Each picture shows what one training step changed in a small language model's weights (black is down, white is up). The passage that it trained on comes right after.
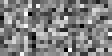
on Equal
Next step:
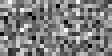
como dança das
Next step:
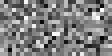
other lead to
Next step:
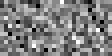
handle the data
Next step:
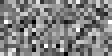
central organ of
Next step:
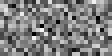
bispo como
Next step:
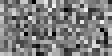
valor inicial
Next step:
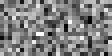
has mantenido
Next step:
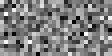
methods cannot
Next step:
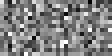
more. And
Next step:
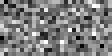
of new variants of
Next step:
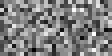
solutions after
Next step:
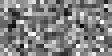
an implausible
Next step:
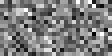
with diabetes
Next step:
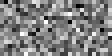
28 aprile
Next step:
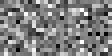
within a specific
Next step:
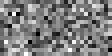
competitive and
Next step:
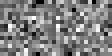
un entrenamiento
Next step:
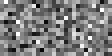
în el o
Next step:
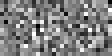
I am one of the
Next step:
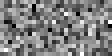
qilish metodlari
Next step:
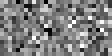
DNA Mini
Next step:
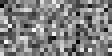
and K. U.
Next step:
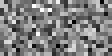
pathways in
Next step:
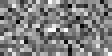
cultivo de
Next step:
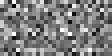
data were processed
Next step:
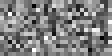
5, which also
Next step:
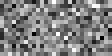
of forming a
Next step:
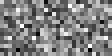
to the vendor
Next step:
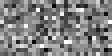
stress levels
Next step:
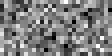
milling processing
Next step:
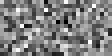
to detect
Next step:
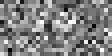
o que nosso
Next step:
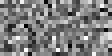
conducted to
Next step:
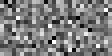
structures called
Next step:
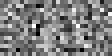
to the ON at
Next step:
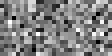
жизни. В
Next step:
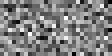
de la política
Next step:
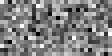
that will establish
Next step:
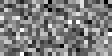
execução da
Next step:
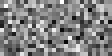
role in the development
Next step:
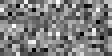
Therefore, the
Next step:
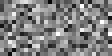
*hph* under
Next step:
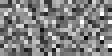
images, which have
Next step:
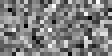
follow, so I
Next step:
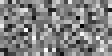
is found significantly
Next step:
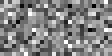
Азии и
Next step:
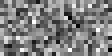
mass wasting and
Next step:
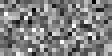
group II. The
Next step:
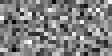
publics : Le
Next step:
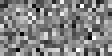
no cost.
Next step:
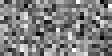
end of the
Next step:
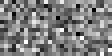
allow robot
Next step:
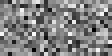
ions have been
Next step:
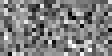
et al. The
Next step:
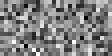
The approach shown
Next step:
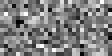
zero cases
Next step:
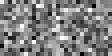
that the PRM
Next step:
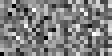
capital, the development
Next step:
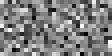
is a deep
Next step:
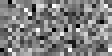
such as Dos
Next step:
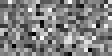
Production include
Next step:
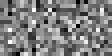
an eye on
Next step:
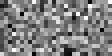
types and
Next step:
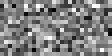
of weighing
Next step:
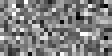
la distancia y
